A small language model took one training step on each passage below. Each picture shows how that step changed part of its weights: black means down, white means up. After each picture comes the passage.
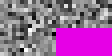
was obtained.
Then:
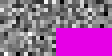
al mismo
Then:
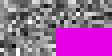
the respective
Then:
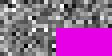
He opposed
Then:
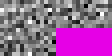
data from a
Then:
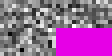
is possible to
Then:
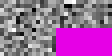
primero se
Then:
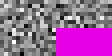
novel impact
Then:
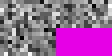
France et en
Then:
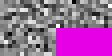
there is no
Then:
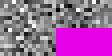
social exchange
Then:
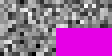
be used in the
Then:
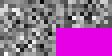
Engage with
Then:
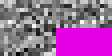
to create
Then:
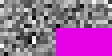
on June
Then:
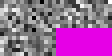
Europe through
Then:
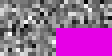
Although these
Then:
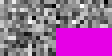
based on the
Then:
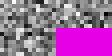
un que feya
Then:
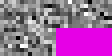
from minimum
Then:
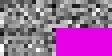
saber de
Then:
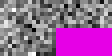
spatial analysis
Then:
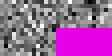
integratsiya va
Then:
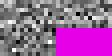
to retain part
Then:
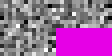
их на
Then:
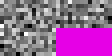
gaps in
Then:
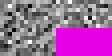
direct and
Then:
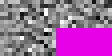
that quantum
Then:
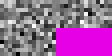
to determine
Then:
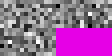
a number of
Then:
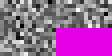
investments may
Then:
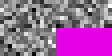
motivation in
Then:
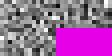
student data used
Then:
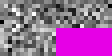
3. National
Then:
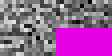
length of
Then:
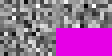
morte entre as
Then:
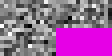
gain and 10
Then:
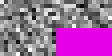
out by using
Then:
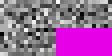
in space on
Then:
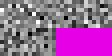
flood events
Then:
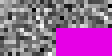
model has been
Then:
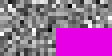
publish the
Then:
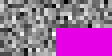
determined in
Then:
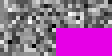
the study. The
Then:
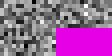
post. The
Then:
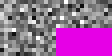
newly obtained
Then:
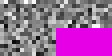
cung -
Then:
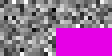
Julio Le
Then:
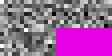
of a rate
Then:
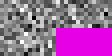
systems which
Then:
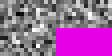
shishgan va
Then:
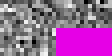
The article
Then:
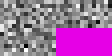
a maior
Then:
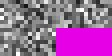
be a big
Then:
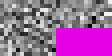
is a card
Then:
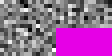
time was 10
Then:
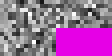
be carried
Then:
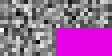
основи та
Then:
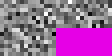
results than the
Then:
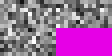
be assumed
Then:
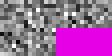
que serão
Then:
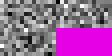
of EVs
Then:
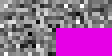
take care of
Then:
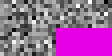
environmental care,
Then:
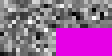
the association
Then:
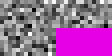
ya es
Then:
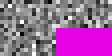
program of
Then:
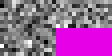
away from
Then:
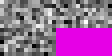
were used as a
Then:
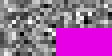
the field of
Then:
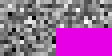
and use of
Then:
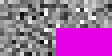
that sucks
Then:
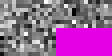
an overall
